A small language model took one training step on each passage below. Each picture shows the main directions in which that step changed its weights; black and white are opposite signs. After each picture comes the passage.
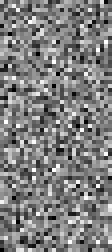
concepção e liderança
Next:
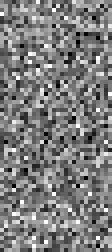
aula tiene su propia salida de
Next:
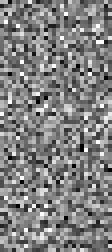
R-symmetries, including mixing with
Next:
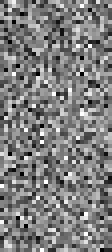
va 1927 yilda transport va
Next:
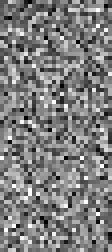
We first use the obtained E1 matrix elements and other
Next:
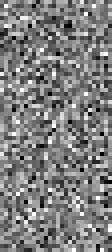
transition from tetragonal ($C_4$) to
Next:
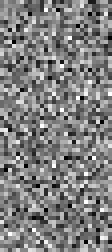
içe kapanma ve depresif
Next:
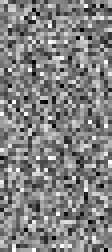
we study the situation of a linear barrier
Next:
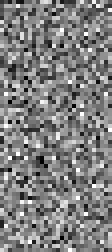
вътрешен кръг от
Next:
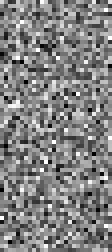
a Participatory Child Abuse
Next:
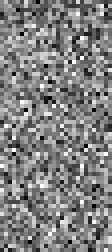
these methods do not apply. This includes quiver
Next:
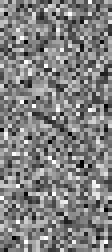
space (i.e. in an algebra endowed
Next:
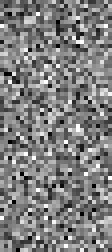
yo’nalishlarning maqsadi inson
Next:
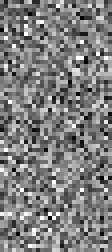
исламского банкинга и
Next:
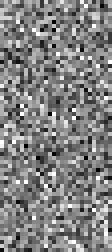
the subregular unipotent class $C$
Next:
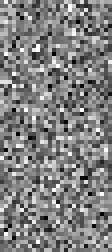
to a sequence enumerating an orbit of a
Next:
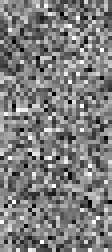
now discuss a possible direct experimental verification of
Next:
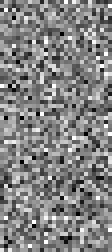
the identification of the Prym variety with
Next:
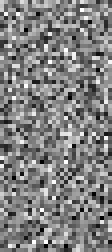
accurately model X-ray bursts,
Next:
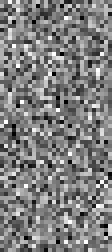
emission and confine it on a small
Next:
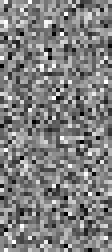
s$, hence that $a_m + a_n
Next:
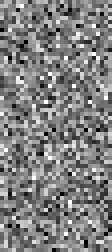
A$ indicates that the sequent
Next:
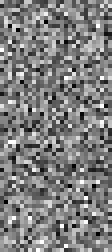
1e-6, respectively. The discount factor,
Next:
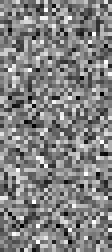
deb hisoblaganlar. Ziyoli
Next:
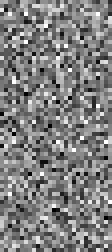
thermal fluctuations out of the two highest
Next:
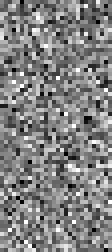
در منابع
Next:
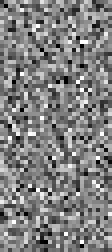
WMAP constraints on the allowed contribution to
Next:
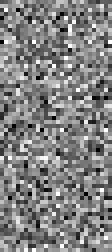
one for $n$, not $x$. The first two
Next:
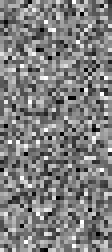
the Image of God. *The
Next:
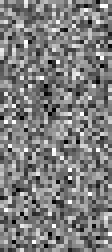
dan perguruan tinggi yang
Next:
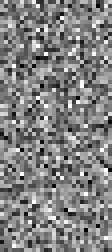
ص 3. صحيح
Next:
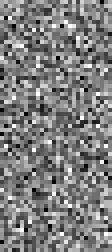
\end{picture}} \end{minipage}
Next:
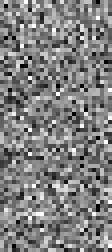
fluctuation. The most neutron-rich
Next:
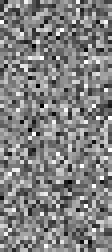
required. Conversely, if $f\colon
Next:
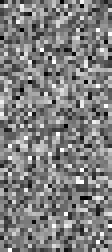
neutron stars will be born with strong differential
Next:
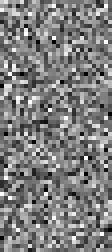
тартибга солувчи куч
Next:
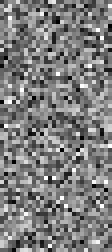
Section~\ref{illustration} we report
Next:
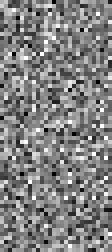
been given for certain rational values of $\nu$
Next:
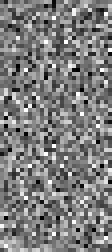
is the case when $C^{(j)}\cdot
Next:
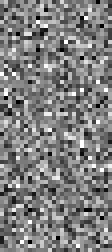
yordamchi to'plam)
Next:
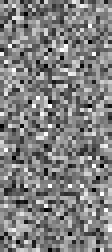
a $1$-graph, and coincides with the
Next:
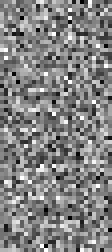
to the required power needed. The rider
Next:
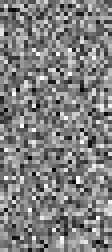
pair of $A$. Applying our claim again,
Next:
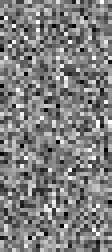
\end{split} \end{align} with
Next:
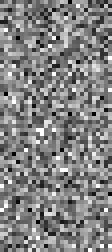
for both amplitude and exponent of the noise as a
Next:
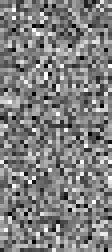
determined by \be\label{eq:comp}
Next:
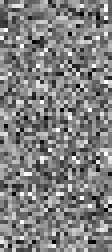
top to below). Comparison of 3th,
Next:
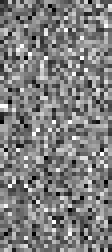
see that if $B$ is a minimal set of
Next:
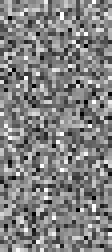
et ouvertes où divers
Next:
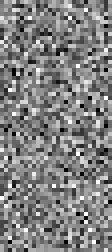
determine whether or not to perform the
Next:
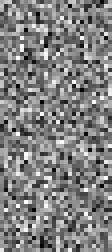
freedom. We study the topology of the
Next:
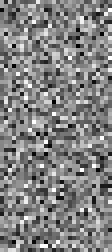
So far, there has been no difference between an
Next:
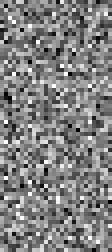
any $a \in \mathcal{F}$ and
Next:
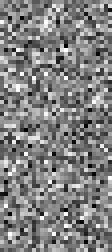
about "TEP as a wonder
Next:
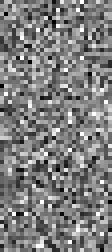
this is occurring, the disc will continue
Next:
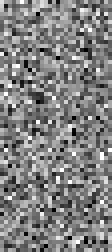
many objects are concerned with degrees of
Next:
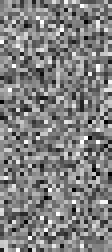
Huebschmann \paper The homotopy
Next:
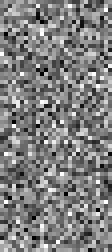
abordando a eficácia,
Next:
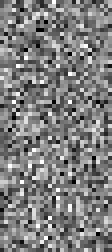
S.; Banerjee, N.
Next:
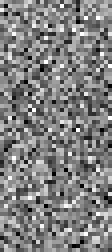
and quartic interaction vertices for the KK
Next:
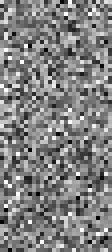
$m_{\lambda}(T)$ for any
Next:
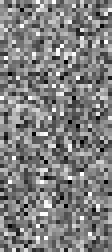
likely leads to an underestimation of
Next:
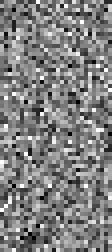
relation arising in the plastic domain, a
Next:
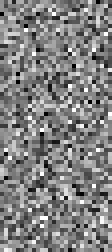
Yurtimizda huquqiy davlat,
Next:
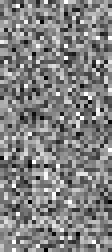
koji se nisu odazvali
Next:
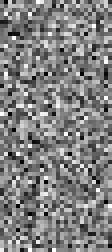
in ref.[9] (a K dosed
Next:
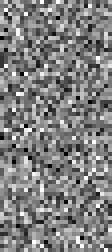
strength between the lowest 7/2$^+$
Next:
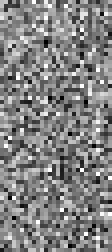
our network. Here we investigate it by two methods:
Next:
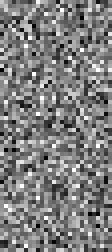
time 1. \bigskip\noindent {\bf
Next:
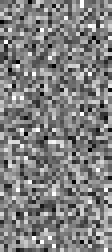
(3 ila 6 yıl) dil
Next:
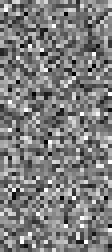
J}$. Denote $$\perm_m
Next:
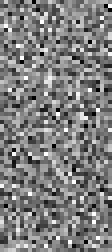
divariasikan dengan melakukan
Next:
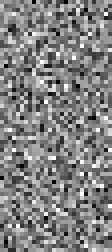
most famous fellows of the
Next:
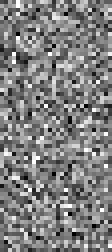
in $|\beta|$ is smooth and connected;
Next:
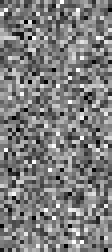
where $c_j$ are constants.
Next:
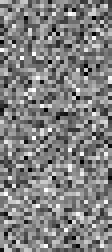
sifatida // Yuridik
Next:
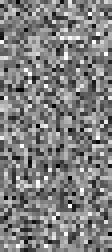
$T$ in $G$ is called an
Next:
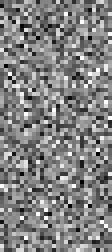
\large \begin{center} {\bf
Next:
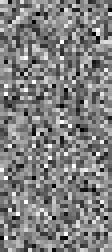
paper follows this second approach and analyses the
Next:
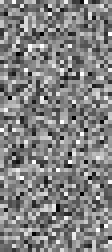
and association. Under segregation with
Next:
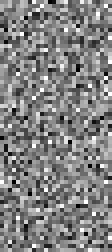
maktab vakillari boshqaruvni
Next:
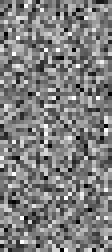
resistans pembumian yang
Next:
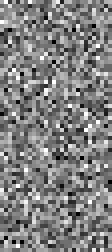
(please refer the row 3 in Table
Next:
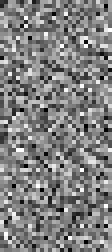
которым Александр
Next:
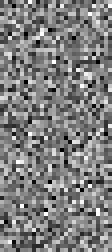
nas relações de poder; por
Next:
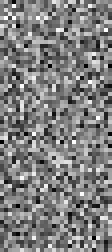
afgesloten door een zwart
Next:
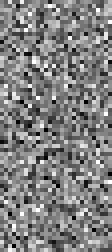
оширишга хусусий
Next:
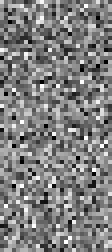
al.(2011), Bali and Singh
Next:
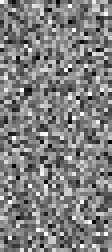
of the Lie-irreducible connections with the
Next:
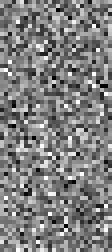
Junghee (2001) explore
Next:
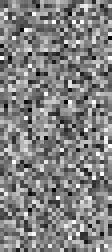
& \textbf{CascadeLUT}
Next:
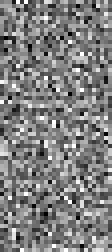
number of candidates that can go to an
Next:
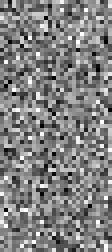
has gaps in the PSD propagation
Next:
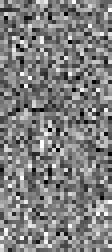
From (16) we can be\ obtained simply
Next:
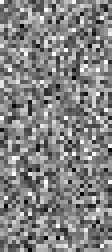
dan aliran darah, memberikan
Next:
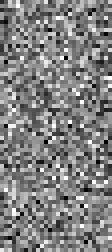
of the derivative of $n$-th order
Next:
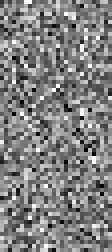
\end{figure} Now provided that
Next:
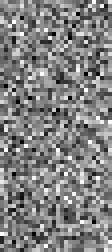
to advertise any of this,
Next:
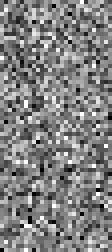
into account $\frac{\ln p_1}{\ln
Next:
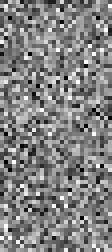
All superfluid transitions in the
